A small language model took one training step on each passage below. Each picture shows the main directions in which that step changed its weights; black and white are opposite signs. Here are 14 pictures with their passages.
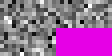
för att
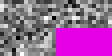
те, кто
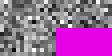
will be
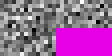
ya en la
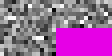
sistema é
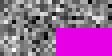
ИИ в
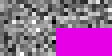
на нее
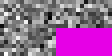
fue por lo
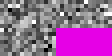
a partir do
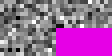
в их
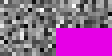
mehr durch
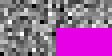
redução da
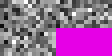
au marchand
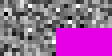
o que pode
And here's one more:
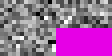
таится в
